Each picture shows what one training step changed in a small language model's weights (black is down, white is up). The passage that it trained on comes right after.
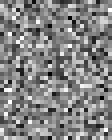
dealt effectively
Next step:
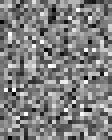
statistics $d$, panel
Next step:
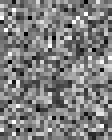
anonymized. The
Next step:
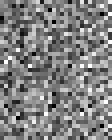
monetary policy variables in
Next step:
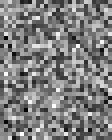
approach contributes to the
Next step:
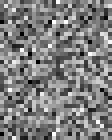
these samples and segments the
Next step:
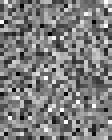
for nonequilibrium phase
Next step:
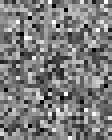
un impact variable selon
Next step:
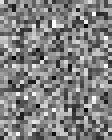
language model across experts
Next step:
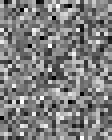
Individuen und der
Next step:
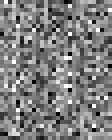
an analytical procedure
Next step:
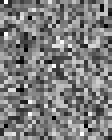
underlying short-range
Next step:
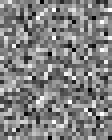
Parental consent for
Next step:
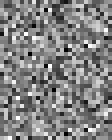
In this case, the coupling
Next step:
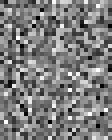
is quite important to
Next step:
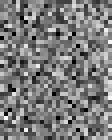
are obtained from the Revit
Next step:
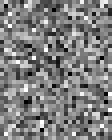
OFF stage Table
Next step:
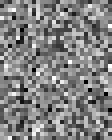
by the source sales
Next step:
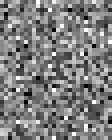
complex process requiring
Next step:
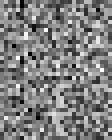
and development with a new digital
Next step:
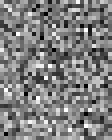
nurses in regional
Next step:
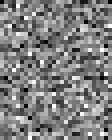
$JJN$ are
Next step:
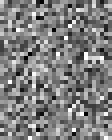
efficient than the selective
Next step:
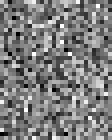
near surface wind stress
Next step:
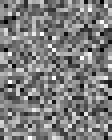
became almost normal
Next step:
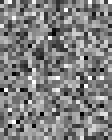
binding energy of the
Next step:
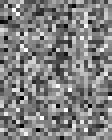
compromised diet
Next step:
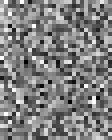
needed. Key
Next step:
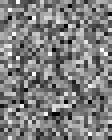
competition, and pressure
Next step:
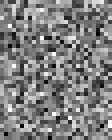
than the separate fits
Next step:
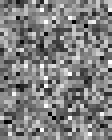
spatial computational models for
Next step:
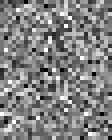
The (QD) model
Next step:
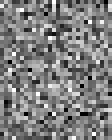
VL, et al.
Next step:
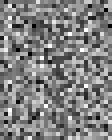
the box; the top
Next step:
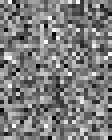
essere più
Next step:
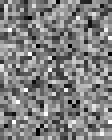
guarda-corpos das
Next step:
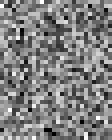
by the Ministry of
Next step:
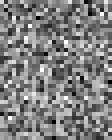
to study a generalized
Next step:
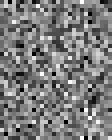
imbalance between energy
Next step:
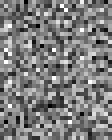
estudantes pensarem
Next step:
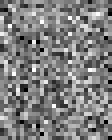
is the same of the previous
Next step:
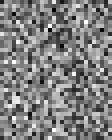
АБ смеси
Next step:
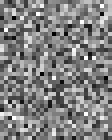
dos mesmos.
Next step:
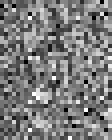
corroborative evidence
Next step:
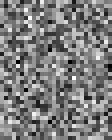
la concepción del
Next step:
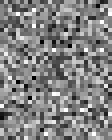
heat maps can be
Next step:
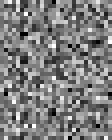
is independent of the choice
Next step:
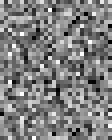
Technik entsprechen
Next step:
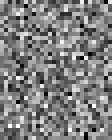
redshift functions. In
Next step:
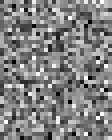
Science Data Center,
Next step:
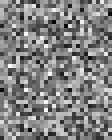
public funds, and
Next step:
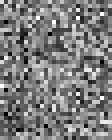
of cycles of
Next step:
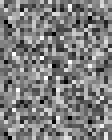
BHH04 The
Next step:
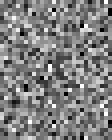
The task is presented in
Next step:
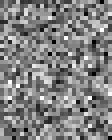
another at the quantum level
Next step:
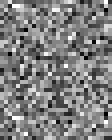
intended median.
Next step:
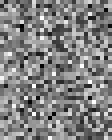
the three dimensional case
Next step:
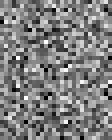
equation of motion together
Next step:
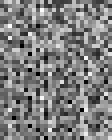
the relationship between the
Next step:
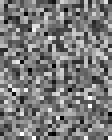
surface wave height,
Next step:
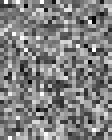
the problem. At the same
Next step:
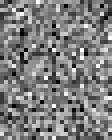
and Almada regions.
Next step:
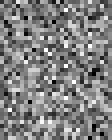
Attributed to the
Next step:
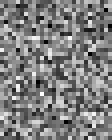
the number of spins.
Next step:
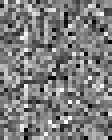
educação especial profissionais
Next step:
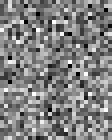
the resulting microstructures
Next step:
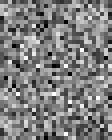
been put into use without
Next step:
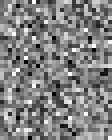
+ i(\alpha +
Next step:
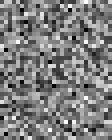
for an exponential decay of
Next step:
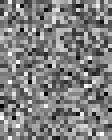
where r is the detector
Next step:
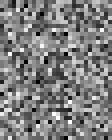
are those that are large,
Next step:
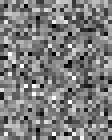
\rho, \quad
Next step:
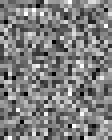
assistance significantly more
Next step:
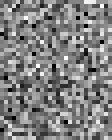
of Ultimate
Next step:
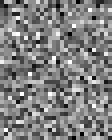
below. TABLE
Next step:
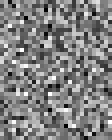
phase. We found that for
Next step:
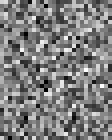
relative orientations of the
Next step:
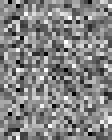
to develop tools to
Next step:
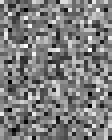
of Materials
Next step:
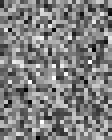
the field. Note in
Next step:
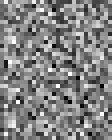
- ¹ This article
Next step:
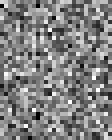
the coherence of such
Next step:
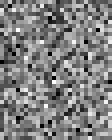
Scientific e-journal
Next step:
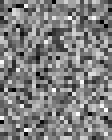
decoding since they are
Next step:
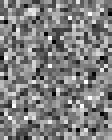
final outcome was seen at
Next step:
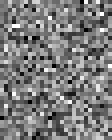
fue aprobado
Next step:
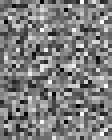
flanking target
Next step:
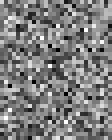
brasileira durante
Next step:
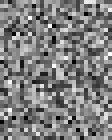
the asymmetry obtained from the
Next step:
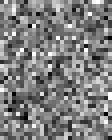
release of proteins
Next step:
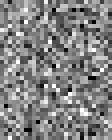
The results demonstrate that
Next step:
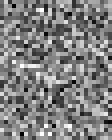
system. To address all these
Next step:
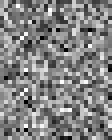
Thus, we also applied
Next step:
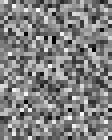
selection. The data used
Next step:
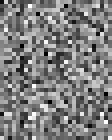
of the SAR value of
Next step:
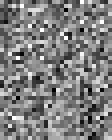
so‘z boradi.
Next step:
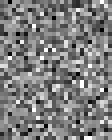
hat sich zwar
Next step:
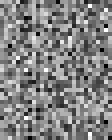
the context of this study,
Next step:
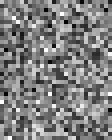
for the nonideal
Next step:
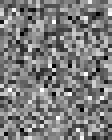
isolated in carbon
